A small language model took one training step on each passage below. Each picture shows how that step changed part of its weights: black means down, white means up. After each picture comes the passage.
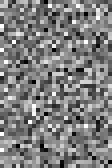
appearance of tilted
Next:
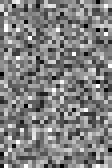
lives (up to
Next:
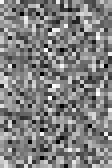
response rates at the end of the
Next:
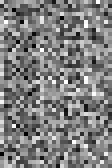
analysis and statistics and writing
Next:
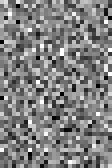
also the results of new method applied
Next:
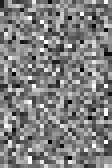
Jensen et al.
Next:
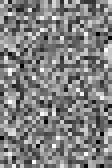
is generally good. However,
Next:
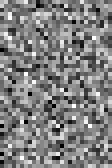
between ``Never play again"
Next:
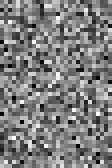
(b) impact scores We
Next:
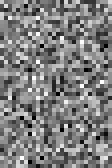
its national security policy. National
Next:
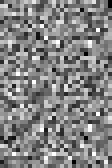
Also, it has been shown
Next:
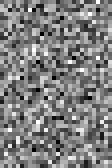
pose of a target face
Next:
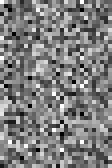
of instantaneous observers,
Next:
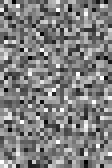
confidence interval, and less
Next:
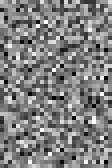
the recent developments regarding the
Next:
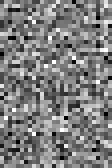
values $\omegals,\,
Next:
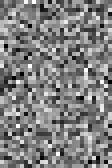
the right branch of the
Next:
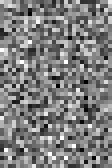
specific information”, whose content
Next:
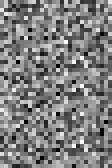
of their submission. The
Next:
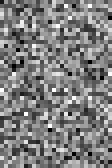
that they can share to other
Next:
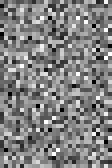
Paris) for helpful
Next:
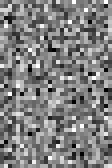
with GFRC at 7
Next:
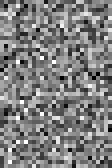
the product's performance, reliability
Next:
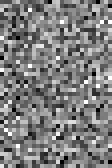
offer of exploring new
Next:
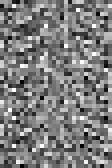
caesarean section when
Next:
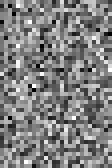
Medical College &
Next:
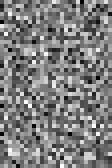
undamped zero sound.
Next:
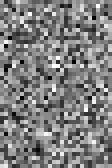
in several series. Mitral
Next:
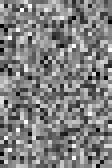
the efficacy of MoC's
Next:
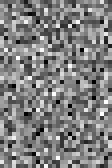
likelihood framework,
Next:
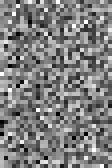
in this work we use the
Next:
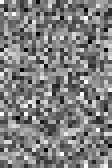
navigation. The only
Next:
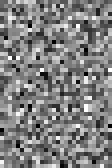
natives, immature,
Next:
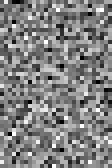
itself may survive but
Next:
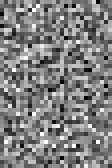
required for analysis. B.
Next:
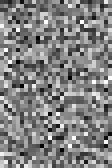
studied in an easier way by
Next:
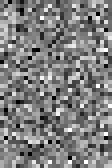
Gregorian system adds
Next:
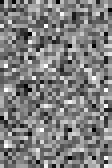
L, Gottschick
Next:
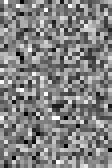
whose goal is to
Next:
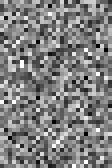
In this study, the two
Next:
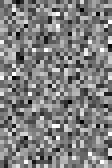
a cone of aperture
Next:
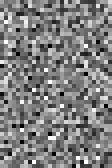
security systems are vulnerable
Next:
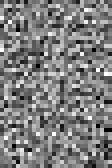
(panel c) of
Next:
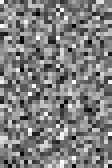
quantum fluctuations of the order parameter
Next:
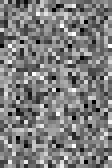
but moderate specificity in
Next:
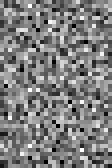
gene-environment correlation, a
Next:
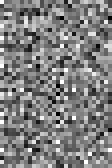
integration of these three functions and the
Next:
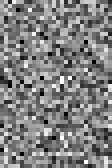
is first observed can be linked
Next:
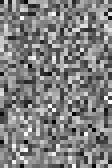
toxic and bio
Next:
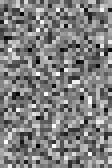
to fear the harmful
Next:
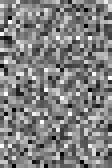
carbendazim from 100
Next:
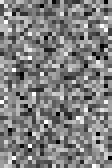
descriptive. The analysis
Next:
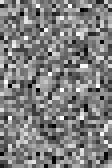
function $W_{\beta_1
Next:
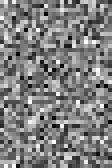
kidding interval was compared
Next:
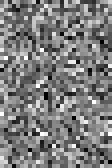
of preparedness among the
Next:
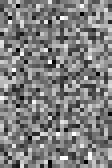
that the slopes in
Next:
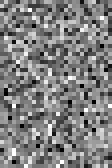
Transfer Layer can be
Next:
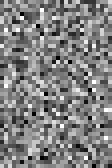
km stretch.
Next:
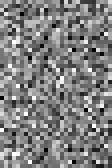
observed spectrum by this fit. The
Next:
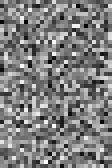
hr and resumed the
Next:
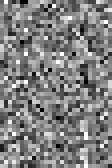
air pollution control and
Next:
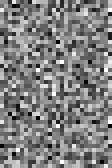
\psi_{\mathbf Q,
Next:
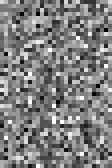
initial restrictions (green
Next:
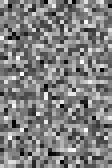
of dialysis equipment
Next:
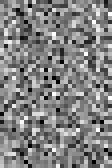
counting. The main goal
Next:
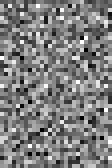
compare the post-test
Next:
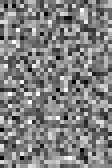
counter value is length of
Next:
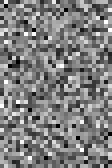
an element may be in a
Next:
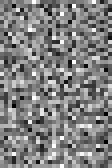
\rightarrow 0$, where we find
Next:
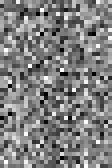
practice of continuous output data analysis of
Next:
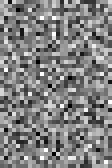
is the ability of a system to
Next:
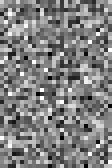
values are given in Table 1.
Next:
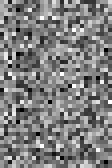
is a unique formulation in
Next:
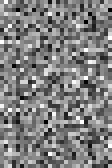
youth to be still or
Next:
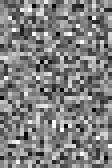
fixed net fermion number
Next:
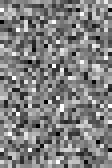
features of the quiescent emission
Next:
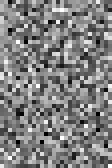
leaves was converted into
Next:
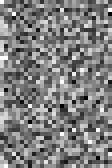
the magnetic field, and the contribution
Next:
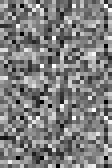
Rev. Lett. {\bf
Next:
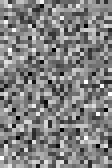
XRD analysis was carried
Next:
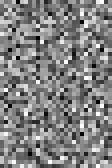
evolution, this confirms the
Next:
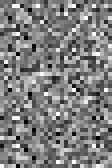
revealed practice and attitude
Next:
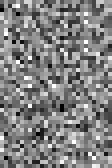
environmental problems caused by the
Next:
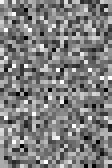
once we have solved the
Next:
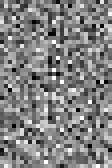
mean Roche lobe
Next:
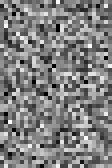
Total PRIVATE
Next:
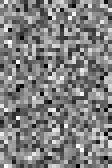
can be internal or external to
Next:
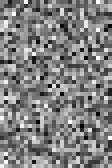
Universe evolution, like the
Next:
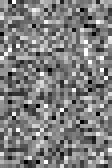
Radar Based on
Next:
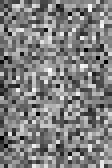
Source Spec capex
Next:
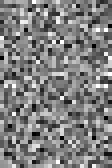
(total) \\ \hline
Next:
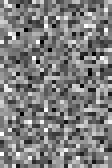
footprints without
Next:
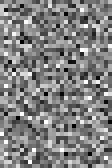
competitions. The
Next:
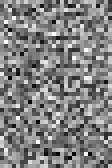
2022, to prepare the future
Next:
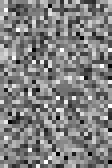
in the emission region are in a
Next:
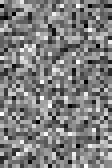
the formula $SGR =
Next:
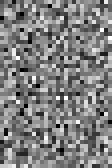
justice mathematics
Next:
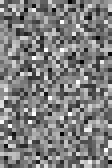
at the borderline of the
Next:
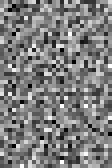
of patients at different frequencies:
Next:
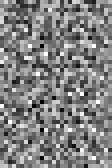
and very much dependent on the
